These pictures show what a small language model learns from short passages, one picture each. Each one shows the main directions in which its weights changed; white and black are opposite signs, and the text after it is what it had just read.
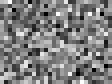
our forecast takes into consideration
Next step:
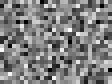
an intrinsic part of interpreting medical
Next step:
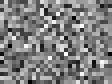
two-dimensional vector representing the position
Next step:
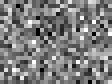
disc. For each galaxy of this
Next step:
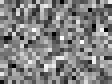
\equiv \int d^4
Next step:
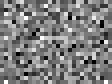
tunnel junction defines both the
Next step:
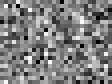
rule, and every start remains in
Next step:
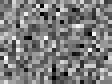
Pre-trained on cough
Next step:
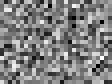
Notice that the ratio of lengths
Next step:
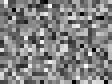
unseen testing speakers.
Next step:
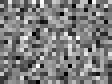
Supplementary Fig. 3). A
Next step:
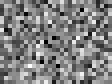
does not favor efficient thermal diffusion
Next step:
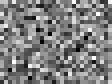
are all computed relatively to full
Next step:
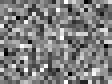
striking finding of our analysis
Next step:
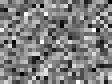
to security problems. Finally, the
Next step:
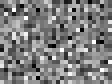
and references therein). Recently
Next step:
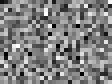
is represented by a directed edge
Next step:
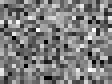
physical system has a density matrix
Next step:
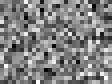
and T dwarf spectral classes has
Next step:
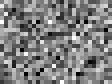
in the second line of equation
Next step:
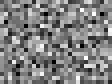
a giant arc at a
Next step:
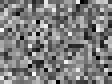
perfect synchronization (e.g.,
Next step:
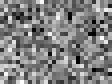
MeV. These resonances have the right
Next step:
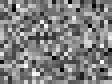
the Fermi level before and after
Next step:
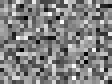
the depth of the ionized region
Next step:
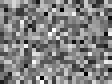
near threshold. \item Measure
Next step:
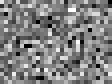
red giants is estimated to
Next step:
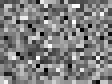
which could be employed for extracting
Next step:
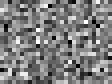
to perform well overall when using the
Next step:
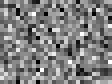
is \begin{equation}
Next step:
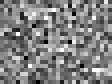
that we don’t have access
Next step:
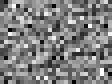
the rim localized modes.
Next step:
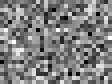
experimental realization of the matrix
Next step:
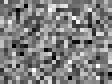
of the system. This is a
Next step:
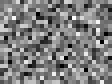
enters our analysis through the definition
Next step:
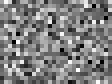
that this indeed leads to an important
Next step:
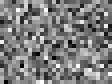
of a group manifold. We are
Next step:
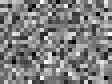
$5$ epochs to train
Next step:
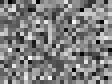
the effective mass and hence of the
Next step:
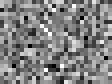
\bibitem [{\citenamefont {{The Planck
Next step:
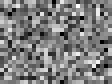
blood flows in the
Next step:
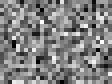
train the next round of localization
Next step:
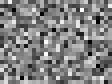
in accordance with the analysis
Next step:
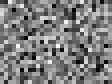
the model can easily accommodate
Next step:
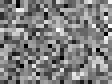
2-qubit generator terms.
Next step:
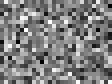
regulator will arise in subleading
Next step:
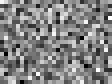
dense system, it does not hold
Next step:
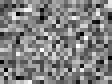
are Heusler systems with a
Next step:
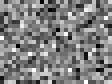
but the polarization is still parallel to
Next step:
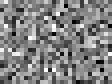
ground state of a many-body
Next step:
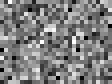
in magnetized NSs with negative
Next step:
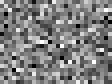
behavior is tied to numerous
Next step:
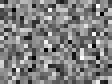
those which can be obtained by
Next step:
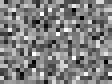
descriptions from research reports to
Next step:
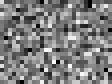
binning of line-lists
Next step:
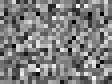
our calculation of the nonlinear enhancement of
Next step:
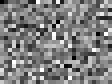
to a 120 liters
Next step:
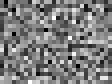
of the complexification rate and found
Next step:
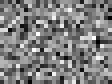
Miert and Anton
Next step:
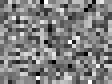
but now the qubits $n$
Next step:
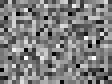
we find that the proposed detection scheme
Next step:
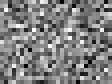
inner-product error |
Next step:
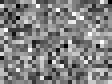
significant computational savings are achieved
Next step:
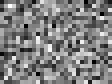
a [110] crystalline
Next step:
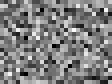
summary, at least for the kind
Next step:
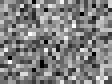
then use the difference equation to obtain
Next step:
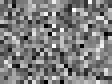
hexapolar filter. Efficiency
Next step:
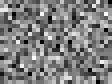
star collapses to form a
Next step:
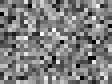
the 3D numerical simulations).
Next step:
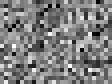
amplification adds significant intensity
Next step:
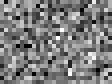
much about how to solve both the
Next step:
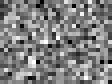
find late superhumps in
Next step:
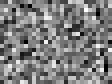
Science, University of California}
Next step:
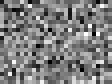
per bunch pair of a
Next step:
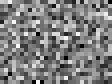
then $x' = x +
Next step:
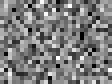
ago [Glotov
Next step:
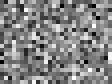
measurements of TLS session delay
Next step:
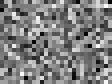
be discussion as to why reduction of
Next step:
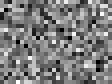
with 2.0-MeV electrons
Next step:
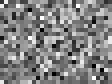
sub exch vpt add M
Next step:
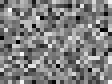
outputs of all channels are
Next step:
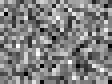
(Formation Control on
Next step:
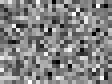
In particular it follows that if the
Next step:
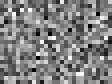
on an adaptive filter to
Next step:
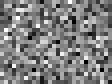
histograms demonstrating the frequency
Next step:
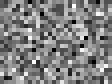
regions, thereby rendering the
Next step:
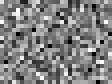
occupied momenta lie in a
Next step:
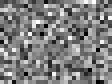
further multiplied by a factor of
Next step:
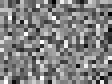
nonpathological discretization scheme.
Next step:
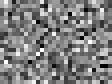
function of environmental dielectric constant
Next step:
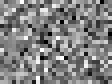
massive satellites (16
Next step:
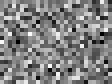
DIC analyses are used to measure
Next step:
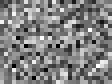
is the Euler density given by
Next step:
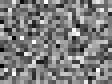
mismatches stems from the
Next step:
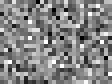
clustering of \covid\ cases
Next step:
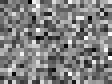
component $B_i$ remains
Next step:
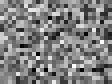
construction of the Fock matrix
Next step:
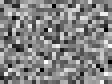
\end{description} These
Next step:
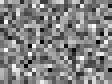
a PBS to ensure an
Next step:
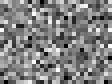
a single additional constraint we consider the
